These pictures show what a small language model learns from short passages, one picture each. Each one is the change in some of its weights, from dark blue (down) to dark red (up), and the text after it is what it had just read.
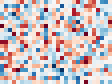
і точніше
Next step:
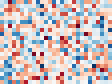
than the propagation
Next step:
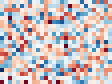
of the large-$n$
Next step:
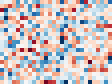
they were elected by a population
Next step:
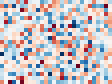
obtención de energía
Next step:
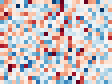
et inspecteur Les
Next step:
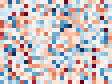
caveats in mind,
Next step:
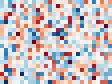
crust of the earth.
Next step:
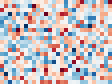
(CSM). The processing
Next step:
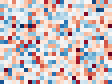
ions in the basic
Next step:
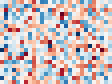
народов юга,
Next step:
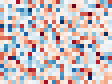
World Health
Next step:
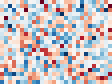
spectrum is indicative of the
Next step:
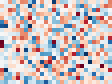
abre nuevas
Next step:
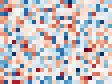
density of integration grids.
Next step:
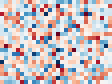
fanining asoschisi
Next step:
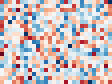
industrialization pushes
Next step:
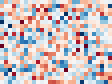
and Finance, Joseph
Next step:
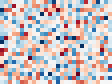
\ni implies from
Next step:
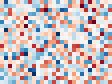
filhos (por volta
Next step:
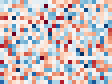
with observations by Dai et
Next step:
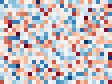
aprendizagem de
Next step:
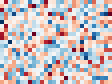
Polshaning Dansig
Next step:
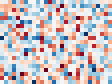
has led to an increase in
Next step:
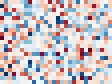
signal model for the proposed
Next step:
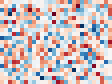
B. Saputra, and
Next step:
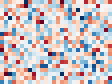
be retrieved over the
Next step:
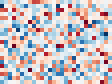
and adherence to sacred
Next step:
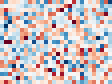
necessary to describe the
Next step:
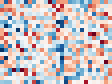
problems facing her on
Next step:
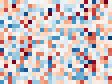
with conformal invariance,
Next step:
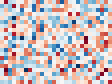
case in the present experiment. In
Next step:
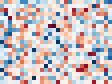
field. \begin{figure}
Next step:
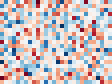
impacto positivo do
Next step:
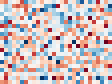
constrain the event
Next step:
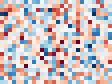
density is considered to be
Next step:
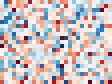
We additionally perform a Fourier
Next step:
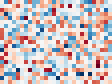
integral involving
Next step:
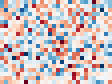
PSU Banks,
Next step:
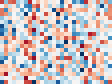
that students studying in
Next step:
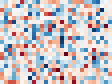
the prescribed performance control
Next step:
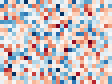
of the Hallux and its
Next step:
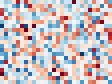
Botucatu, Universidade
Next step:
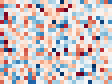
required for the proposed
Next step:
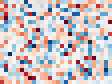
in 31%. When
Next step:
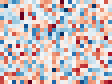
the quantum state is given if
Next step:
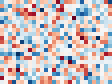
transistors. This IC is
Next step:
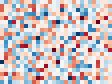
yatan nedenin ne
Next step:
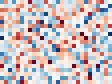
muhim ahamiyat
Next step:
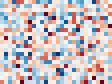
irrigation more
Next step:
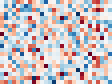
длинная стена
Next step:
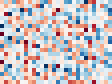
Institute Of
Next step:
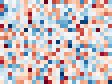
is excited. One could
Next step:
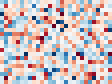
avançada para a
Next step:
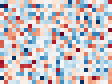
acral paresthesia
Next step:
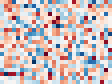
³Department of
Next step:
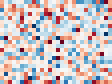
rates associated with both
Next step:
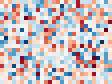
kann, ist ein
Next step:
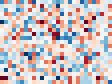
Brownian motion on
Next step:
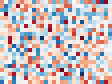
which does not have such a
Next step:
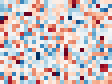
featured negative results: -
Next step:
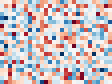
male before and 3
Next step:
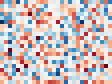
so that if our project is
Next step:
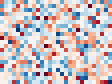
de Sitter phase. This
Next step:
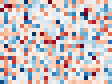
streamed in real time through
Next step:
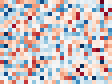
[5] Здесь
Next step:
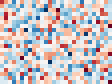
is antisymmetric with respect
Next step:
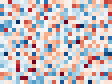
P. Tschirner,
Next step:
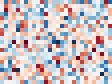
utilize more PEs and
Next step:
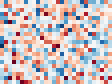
added to the concrete
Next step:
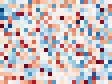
z)$ the nonzero
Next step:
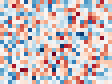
the ethical issues,
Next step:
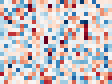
heat treatment and had
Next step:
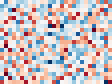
bound on the complexity in the
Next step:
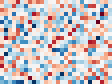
pre-existing memory
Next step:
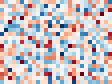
triton kinetic
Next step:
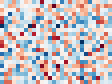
de lei municipal
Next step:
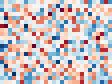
tuning $ \tau$.
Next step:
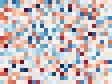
into your inbox. That
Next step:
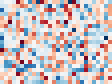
Sample Collection and
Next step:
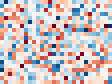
dwarf phase. The
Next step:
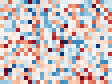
assumption in the following discussion
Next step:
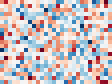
vegetarianism or other
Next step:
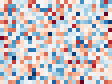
by the field. Neutron
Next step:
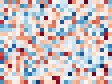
Thus, we just calculate
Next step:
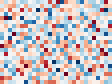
second law and it is
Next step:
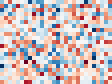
mg ml⁻¹ of
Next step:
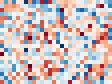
can be realized experimentally
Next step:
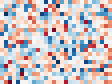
проблем може
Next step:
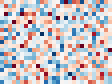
was sourced from
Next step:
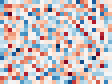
pasado y el porvenir
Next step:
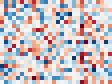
структура и
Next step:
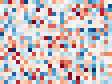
is also used to simply
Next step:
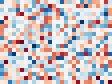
envolvem um dar
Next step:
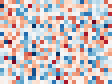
network layer. The
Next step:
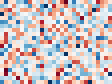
that took place in
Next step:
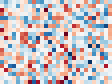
de la Transcomplejidad
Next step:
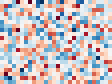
high degree of internal
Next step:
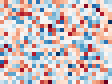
PEMFC is required
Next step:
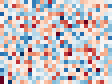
the $\Delta_4$
